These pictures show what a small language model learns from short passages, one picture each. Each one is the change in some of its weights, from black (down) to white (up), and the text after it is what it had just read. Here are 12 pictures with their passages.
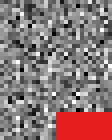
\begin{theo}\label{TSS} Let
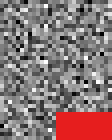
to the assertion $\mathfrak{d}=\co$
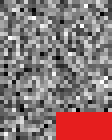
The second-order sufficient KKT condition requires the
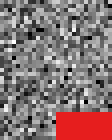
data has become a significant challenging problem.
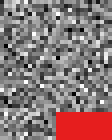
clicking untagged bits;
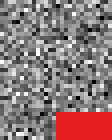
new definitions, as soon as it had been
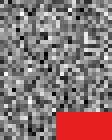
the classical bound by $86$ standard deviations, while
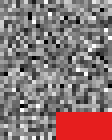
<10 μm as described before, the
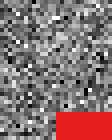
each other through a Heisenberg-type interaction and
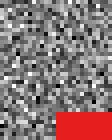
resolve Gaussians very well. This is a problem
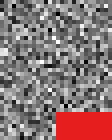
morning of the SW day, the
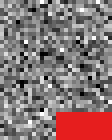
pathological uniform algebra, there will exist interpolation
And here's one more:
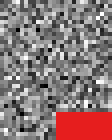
hand, if $\alpha$ has distribution on
